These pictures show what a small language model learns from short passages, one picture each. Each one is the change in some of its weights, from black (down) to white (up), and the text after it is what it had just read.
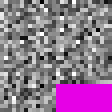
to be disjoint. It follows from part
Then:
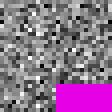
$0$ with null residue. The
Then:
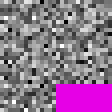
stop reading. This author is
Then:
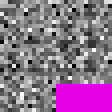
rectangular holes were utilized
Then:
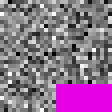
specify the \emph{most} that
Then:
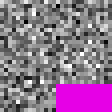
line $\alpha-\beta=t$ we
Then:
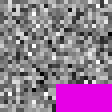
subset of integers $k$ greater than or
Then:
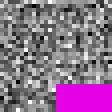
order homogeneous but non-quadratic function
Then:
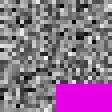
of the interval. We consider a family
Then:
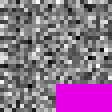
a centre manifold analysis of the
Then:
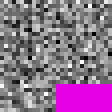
a Riemannian metric is of constant sectional curvature
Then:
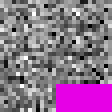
$D_k(q)$ does not
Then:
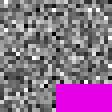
+\Gamma$. Therefore with a system with basis
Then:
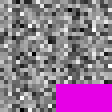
normal subgroup of $G$. Denote by
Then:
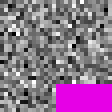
conditions; and (b) described crack
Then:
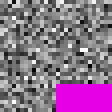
its half-derivative. By linearity
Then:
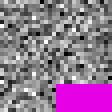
is described in Figure 3. The numbers
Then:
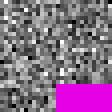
portions of the basin all
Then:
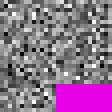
the analogous statement can be proved for
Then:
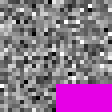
have\ $f(\overline z ) =
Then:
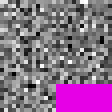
account the meaning of the different model parameters
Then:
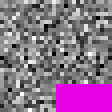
that whenever we refer to a sample size
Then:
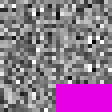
the radius and the corresponding interval we consider the
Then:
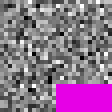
D-finite: \begin{align*}
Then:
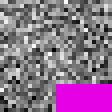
not commute. Generally, the
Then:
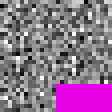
and at least two of them are
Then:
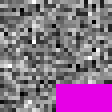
distribution a symmetric exclusion process at time
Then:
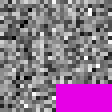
formula for the probabilities of open crossings of
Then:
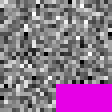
$\Gamma$, as well. We will call
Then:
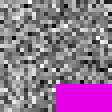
of spatial domains. As a consequence we get
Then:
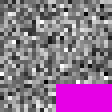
\end{equation} respectively. Given the
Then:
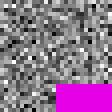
weakened the original concept of
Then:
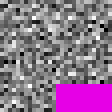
that will be needed in the rest of the
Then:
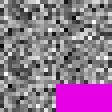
dont la premi\`ere
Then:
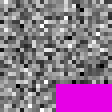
follows: for any $f\in
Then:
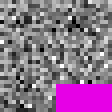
of differential operators on $A$ is now
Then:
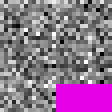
If necessary, we decrease $\a$ further
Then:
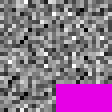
and actualized network activity in PCA
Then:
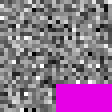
(3.4)$$ Note that the error
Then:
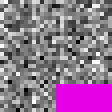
be described as follows: two of the
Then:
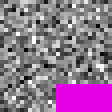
method. The other terms are discretized by
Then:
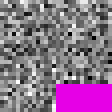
real solutions \cite{KL}. For
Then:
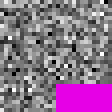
is not a decreasing sequence in general.
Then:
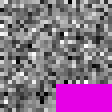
in a number of contexts. Simion
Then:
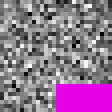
\frac{1}{\alpha }\cdot
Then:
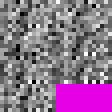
combinatorial characterization of countable submaximal subspaces of
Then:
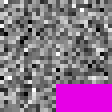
inclusions are proper. For example,
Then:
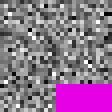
\end{tikzpicture}\\ \hline
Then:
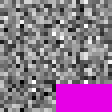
22$ above, because $u$ and
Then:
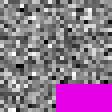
blue, and green lines indicate edges
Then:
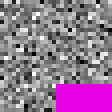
as follows. Suppose the previous identity is
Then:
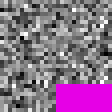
state space to the subset of probability vectors with
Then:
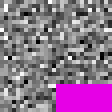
= 0$. We analyze abstract algorithms that
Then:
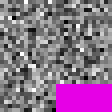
%\address{Department of Statistics,
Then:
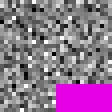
under some assumptions on $A$ and
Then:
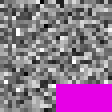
ascending. We also test other choices
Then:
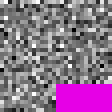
b\}$ into two subsets: a set of
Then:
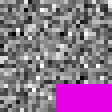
the last condition of (2) in terms
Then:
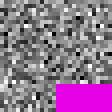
we need to investigate the right singular vectors of
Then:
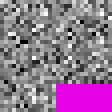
supercritical regime satisfies the conditions of Theorem
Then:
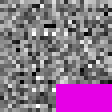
that the $b_i$'s are
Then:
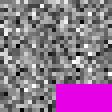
where $\alpha$ is a real
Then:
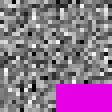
is $T_{\mathcal{J}}$, then
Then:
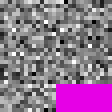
suppose that \(\prec\) is a partial order
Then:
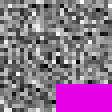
$N_{b}$ numerical optimizations per
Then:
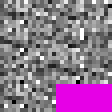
K. Rubin, A.
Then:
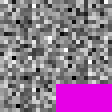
model maps is just the set of maps of
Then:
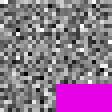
$\nubold $ is a map
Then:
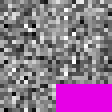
two representations are written in the same row if
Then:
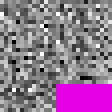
important therefore to show that there exist graphs in
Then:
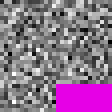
primitivity. \begin{theorem}
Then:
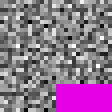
by challenging it with the
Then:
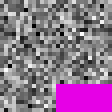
replacement \begin{equation}
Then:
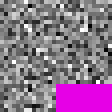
we can write: \begin{eqnarray}
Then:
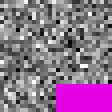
and $\alpha$. Renaming
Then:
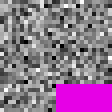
$. Here $W^N$ is the
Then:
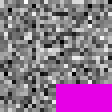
\times X, \mu \times
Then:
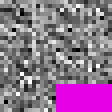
solution is to augment the basis with
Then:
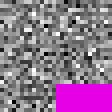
respectively, we have that \[ \Gamma
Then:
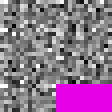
Manchester which was fundamental in
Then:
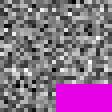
in \Cref{system2-1}.
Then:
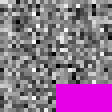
overall factor of $\pi$, the
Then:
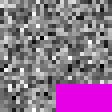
$\Sigma^{\rho}$ percolates if
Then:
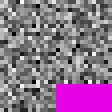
dual locally convex spaces, with duality product
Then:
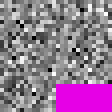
of course we write $y$ and
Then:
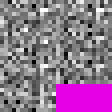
DZ, ZD, ZZ,
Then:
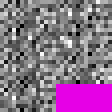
prove the following theorem in this section:
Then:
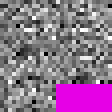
few that will be useful for our discussion.
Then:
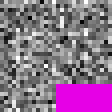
for an analytical proof and [26] for
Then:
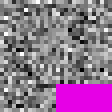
p'_+$ is a concatenation
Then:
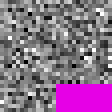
\emph{incidence graph}
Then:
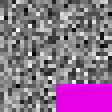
\big)$. \end{theorem}
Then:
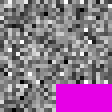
For example, a real number $t$
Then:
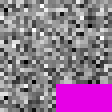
identity. Then there is a Lie homomorphism
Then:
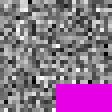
X. \end{equation} This means
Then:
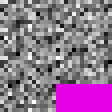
chemostat has become one of the
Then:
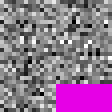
So we have natural isomorphisms of functors \[
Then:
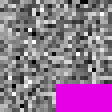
the submodule of $M$ consisting of
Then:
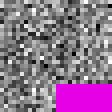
we write $ \O_{e} $
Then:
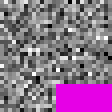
is famously minimal, and it is elementary
